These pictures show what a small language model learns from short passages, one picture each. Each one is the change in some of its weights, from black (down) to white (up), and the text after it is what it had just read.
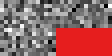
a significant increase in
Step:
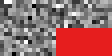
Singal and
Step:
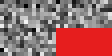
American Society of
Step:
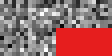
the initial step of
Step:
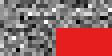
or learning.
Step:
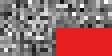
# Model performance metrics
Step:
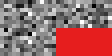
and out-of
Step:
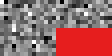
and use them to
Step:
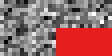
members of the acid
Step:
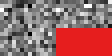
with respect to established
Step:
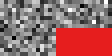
the same result as
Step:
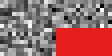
Due to the applied
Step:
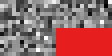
wax-up is
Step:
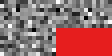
women (European
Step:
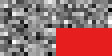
metabolism by the human
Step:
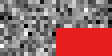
diagrammatical description
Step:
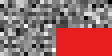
approach significantly improves
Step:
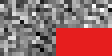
various ethical professional
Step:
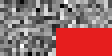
many hours.
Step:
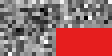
at 3 mm
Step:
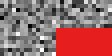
prescribing certain
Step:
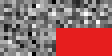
that exists in taking
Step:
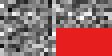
future scenarios at fine
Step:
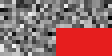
so can be
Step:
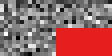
students for persistent
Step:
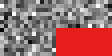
personal impression about
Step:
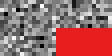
understanding of NoS
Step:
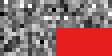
in any medium depends
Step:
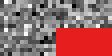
interpretations of our
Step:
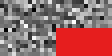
missionary act in
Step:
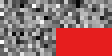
by the parameters of
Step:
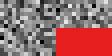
the concentration of the
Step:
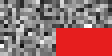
the lives of
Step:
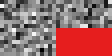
formal diagnosis. They
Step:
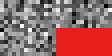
a consistent position for
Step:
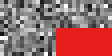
the given task are
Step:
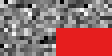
and vertical profile of
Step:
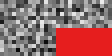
model. Finally,
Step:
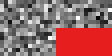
Material examined.
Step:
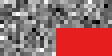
This study was conducted
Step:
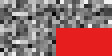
This property of
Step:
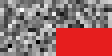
MA, USA)
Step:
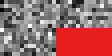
inserted in
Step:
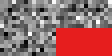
properties were analyzed for
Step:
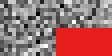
reference system. The
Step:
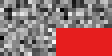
Studies as an
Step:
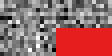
specific domain, enabling
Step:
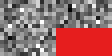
represent linguistic decision
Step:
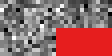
1 with rice
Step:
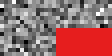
combination of TF
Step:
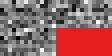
employing physical
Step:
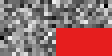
is observed with no
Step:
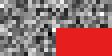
radical mechanism is
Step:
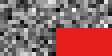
skin itching or
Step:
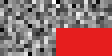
Sustainable Business Guide
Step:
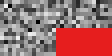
the olive
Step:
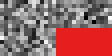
contain any information to
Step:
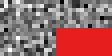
in Table II,
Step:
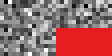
and 50° of
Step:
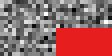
between various points of
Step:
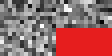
each, while response
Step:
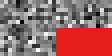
order to avoid
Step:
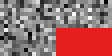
the diurnal
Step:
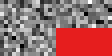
the data.
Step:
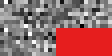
threshold selected in the
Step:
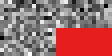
if an SRC
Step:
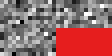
order to assess the
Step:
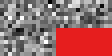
at different temperatures
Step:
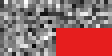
requirement of raising
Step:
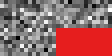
distribution of power among
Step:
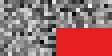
is based on quality
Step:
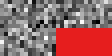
United Right,
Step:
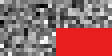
places of G .
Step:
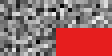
articles. The
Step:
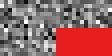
small changes in
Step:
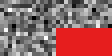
which threaten these
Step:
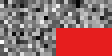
by the capabilities of
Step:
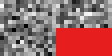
crucial role, with
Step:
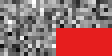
the GRA
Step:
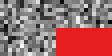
the physical index that
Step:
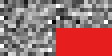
care of fishing and
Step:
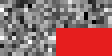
with potential to
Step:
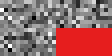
the three different dimensions
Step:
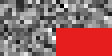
this analysis as they
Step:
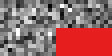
other schools. For
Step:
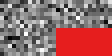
be pronounced
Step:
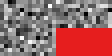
subject, which may
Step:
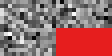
X, Zhang
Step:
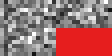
– UC I,
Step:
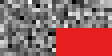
databases are often
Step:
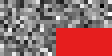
the pump and
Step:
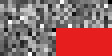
three distinct layers:
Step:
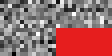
be effective in reducing
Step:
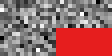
experimental results and
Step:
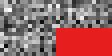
social worker
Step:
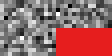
has become the dominant
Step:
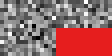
into the curriculum”,
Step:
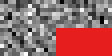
books in
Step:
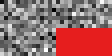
article aims to the
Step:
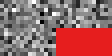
the fact that if
